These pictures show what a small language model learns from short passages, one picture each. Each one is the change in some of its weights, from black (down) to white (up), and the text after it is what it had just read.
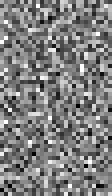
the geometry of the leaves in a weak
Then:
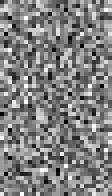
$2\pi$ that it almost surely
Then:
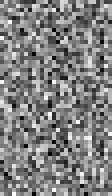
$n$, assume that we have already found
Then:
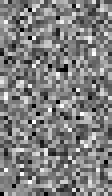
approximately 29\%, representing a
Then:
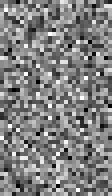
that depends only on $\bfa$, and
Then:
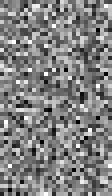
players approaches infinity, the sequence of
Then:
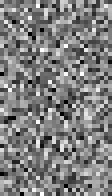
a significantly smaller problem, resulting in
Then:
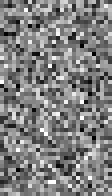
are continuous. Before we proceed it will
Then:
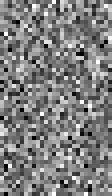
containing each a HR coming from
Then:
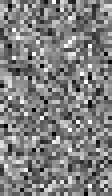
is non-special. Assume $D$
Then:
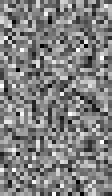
$a_{i,n}$) such that
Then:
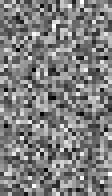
initiative, and then designs the
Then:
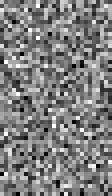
amenable. \begin{proof}
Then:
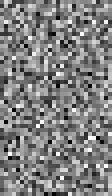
m_2 \end{array}
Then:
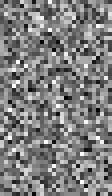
relation for $s\in S$ given
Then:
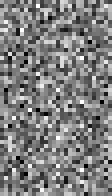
the two-stage stochastic programming
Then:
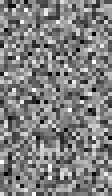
of martingale differences $(D_i)_{i
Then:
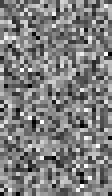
see that the base does not determine
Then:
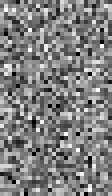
that the semigroup kernel satisfies the lower bound
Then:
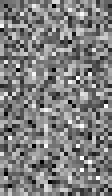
terminology is thus a special case of the
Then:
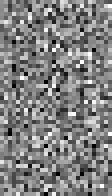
both sides, we obtain coalgebra isomorphisms
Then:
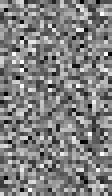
*Developmental issues*
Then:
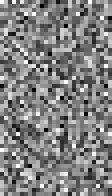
n$ and $\langle v_i,
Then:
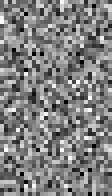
We finally point out that the following relation between
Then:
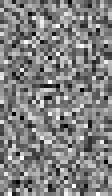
For each $i\ge 0$, put
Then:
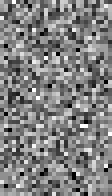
for every $(A,B)
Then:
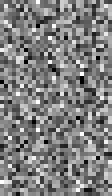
$\mathcal{D}$, which mixes the
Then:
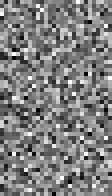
Grothendieck construction and the
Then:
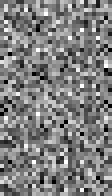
$\conv V$ is not a
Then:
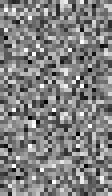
that consider uncertainties or perturbations. The
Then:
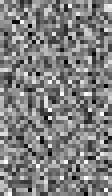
ring and since $u(H)$ is
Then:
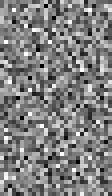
know that $g_\infty$ satisfies the
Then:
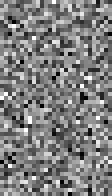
Bayes estimators is a subset of the family
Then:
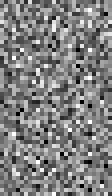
gives the Milnor torsion. In this
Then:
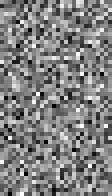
problem as a long-term planning problem
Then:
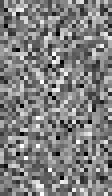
monomials and binomials. This
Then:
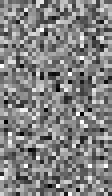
connection lead to some hyperbolic properties, namely the
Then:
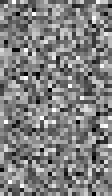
montr\'e que $d$
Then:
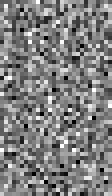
$\lim_{\tilde a_0'\rightarrow
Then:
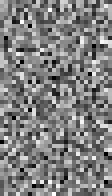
finite subset~$\cP$ of the primes,
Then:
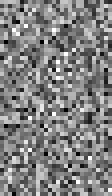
gp$ for some $g\in
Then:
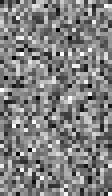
holds, and discuss the implications for the
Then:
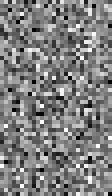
Using the same method we used in the proof
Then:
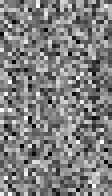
a connected open set and $f:
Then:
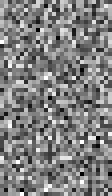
compactly, \begin{equation*}
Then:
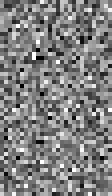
equality of curves in homology. When we construct
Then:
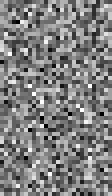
lattice $M_0$. The dual
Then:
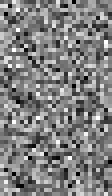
implies $\g=\b=0$. This
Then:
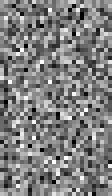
components. We add one vertex and make it
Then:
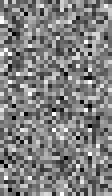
We consider the absolute value of a simple symmetric
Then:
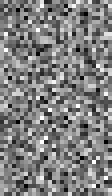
$\Q$ on $(\Omega,\mathcal
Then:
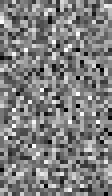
$A \| B$ is characterized by its
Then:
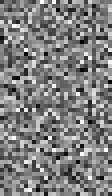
semigroup generator mentioned previously. The generators do act
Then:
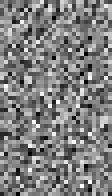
analogue of the Cauchy-Riemann
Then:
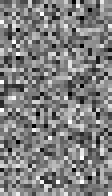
combustion is chosen because it yields one
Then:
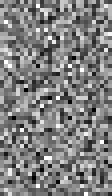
the index pair $ab$, so that the
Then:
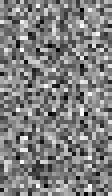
which in the intrinsic coordinates looks like
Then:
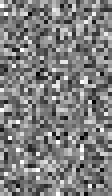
space equipped with its Borel $\sigma$-field
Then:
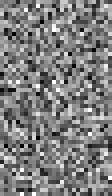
this upper numbering, we may restate
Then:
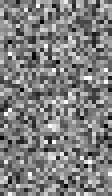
this section we consider a Poisson CRM
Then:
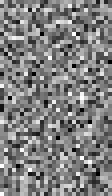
or a symmetric power thereof. There are
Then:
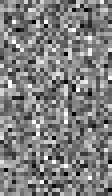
x)\psi=0$ we obtain that
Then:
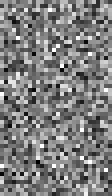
unique up to a scalar factor and we fix
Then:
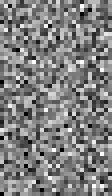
convex pentagon of Category 12}
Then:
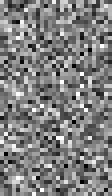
vector fields on a manifold. The surface gradient
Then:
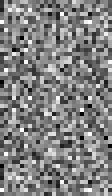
J. Choi and C.
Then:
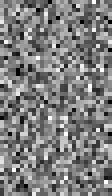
case $\Gamma_1$ has to be
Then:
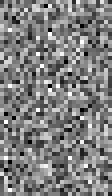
hold even though some of the eigenvalues of
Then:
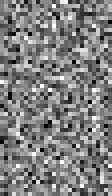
of semihyperrings and characterize it
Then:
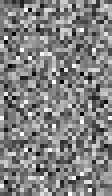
system having a continuum of invariant
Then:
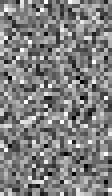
such that $(x,y_0)
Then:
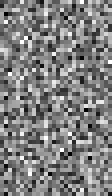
presented the radii of the circumcircle
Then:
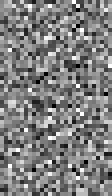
most coupon labeled $\sigma$
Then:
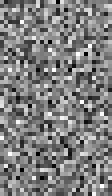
has a $k$-ended tree covering
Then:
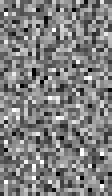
number field. A familiar class of
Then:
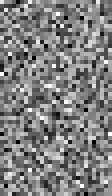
\\ \paragraph{\textsl{Connection
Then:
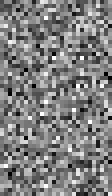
following proposition is similar to Proposition 4.7
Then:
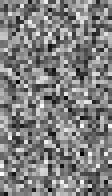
all positive integers $k\geq4$,
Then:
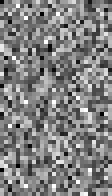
$e$ is internal for $c$
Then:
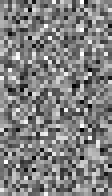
yields an adjustment matrix in the
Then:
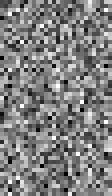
If $d$ commutes with $\sigma$,
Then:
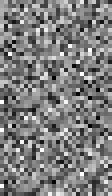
be a bounded approximate identity for the
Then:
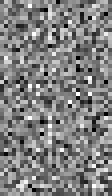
homothetic Laplace transformation . \sq
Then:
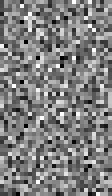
\end{eqnarray*} We will briefly review
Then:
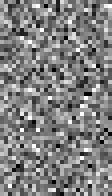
$(S,\cS)$ is the increasing limit
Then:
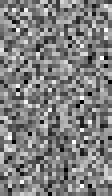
say that $e^{-\phi}
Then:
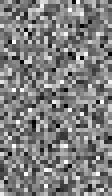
and the following inequality holds}$:$\emph{\
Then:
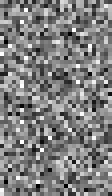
into the future singularity, since the mean
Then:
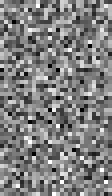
a weak $\nil_n$
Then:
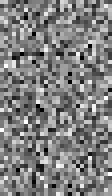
polynomial expansion in the scalar Gaussian random variables that
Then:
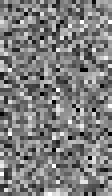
inner product among real functions is def\/ined
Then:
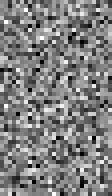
in it are among the list ${\sf
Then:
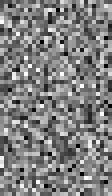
$v\prec 0$ is used if
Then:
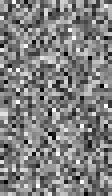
for each nonnegative integer $n$ and each
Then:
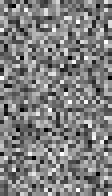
of $\Z^I$. For each
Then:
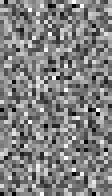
dx_n \ \mod\
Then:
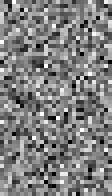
implies $\int_0^\infty
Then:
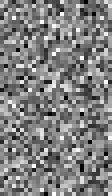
methods, wavelets, limiters,
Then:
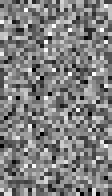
introduce the decomposition of $c_k$:
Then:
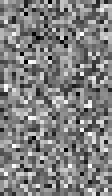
The author wishes to thank Yan
